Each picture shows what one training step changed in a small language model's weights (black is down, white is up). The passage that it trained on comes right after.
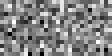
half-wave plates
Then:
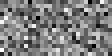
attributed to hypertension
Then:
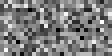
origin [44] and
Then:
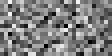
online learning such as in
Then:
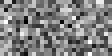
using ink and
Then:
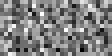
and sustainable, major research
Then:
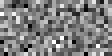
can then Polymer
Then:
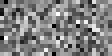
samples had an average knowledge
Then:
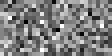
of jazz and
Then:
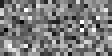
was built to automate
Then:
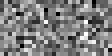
presence of a given
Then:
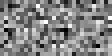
volume of data available for
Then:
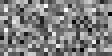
A profitability ratio is
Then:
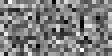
that would help the learners
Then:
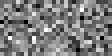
or cashing the
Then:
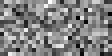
subsistence farmers.
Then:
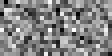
three levels of access to
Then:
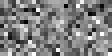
experiment in the vehicle control
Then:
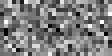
A, Sharma
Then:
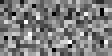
try to attain a picture
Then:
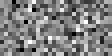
lo hecho y
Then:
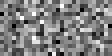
COVID-19 was transmitted
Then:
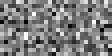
developed the Mastering
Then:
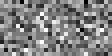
less. The major ones
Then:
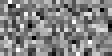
study who were diagnosed
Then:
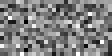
For the treatment of
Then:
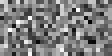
they are in accordance with
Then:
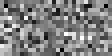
used not only in composite
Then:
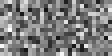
particularly in the Molecular
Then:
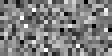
post static compression
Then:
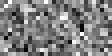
to envision and create
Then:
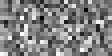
accompaniments and
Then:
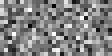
not depressed,
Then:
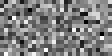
Attribution Information
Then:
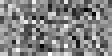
non-PNS employees
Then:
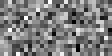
and sound recordings.
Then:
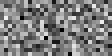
shape of the regions detected
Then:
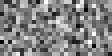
as those seen in the
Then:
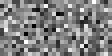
London looked
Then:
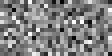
had a pretty
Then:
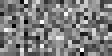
spleen was
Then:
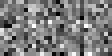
Offering this study to
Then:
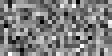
rejected. This indicated
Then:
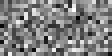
lacing his goods with
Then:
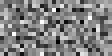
of the respondents reported
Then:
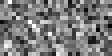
to this therapy, in
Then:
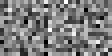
solving tasks and any
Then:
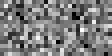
peer review process, publication
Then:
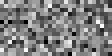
Malaria, and the
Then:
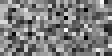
banditry and
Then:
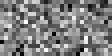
through Broadband
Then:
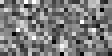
to needle time was
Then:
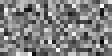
features or characteristics continuously
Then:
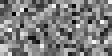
crops in Madrid
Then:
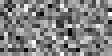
the data sourced
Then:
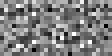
3CLD) were
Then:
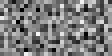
can also be used for
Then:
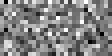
to support countries in
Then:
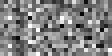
a great social capital to
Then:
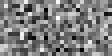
risk group in the
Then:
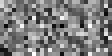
with this study to make
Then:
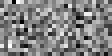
on Facebook by information that
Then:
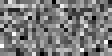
that would be similarly
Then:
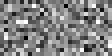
target of 79%
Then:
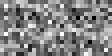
that flexible delivery through online
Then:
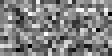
a fixed budget,
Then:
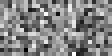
of the simulated values.
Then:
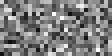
with low spatial and high
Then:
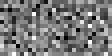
India. The study targeted
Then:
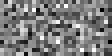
sites containing diffusing
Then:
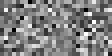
beforehand information for a
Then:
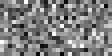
is denoted as 1
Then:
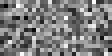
a malicious code
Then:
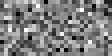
complex systems, where the
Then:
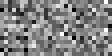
consumer satisfaction on the personal
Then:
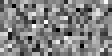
GDP but GDP
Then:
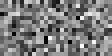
Schmitt trigger,
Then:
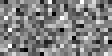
for development and promotion
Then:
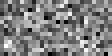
other social media to the
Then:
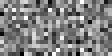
showed negligible
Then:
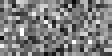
cell density in all age
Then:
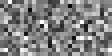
anticancer and
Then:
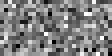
a discussion. An experimental
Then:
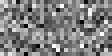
achieved by applying extra
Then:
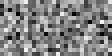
diseases in tribal sector
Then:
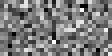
with OSF changing
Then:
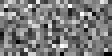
order to have a correct
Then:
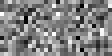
Test Image 1 and
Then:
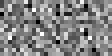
control substrates remains overall
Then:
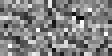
a learning scenario with the
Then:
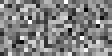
cultural and religious
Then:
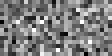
essay should include an
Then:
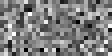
land which separates
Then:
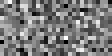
solved in most of
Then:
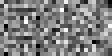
revealed that it is an
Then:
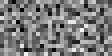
may also be used to
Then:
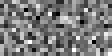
might make sense to
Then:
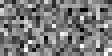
systematic reviews that include
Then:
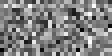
as a gaseous
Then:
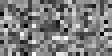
close to the Swiss
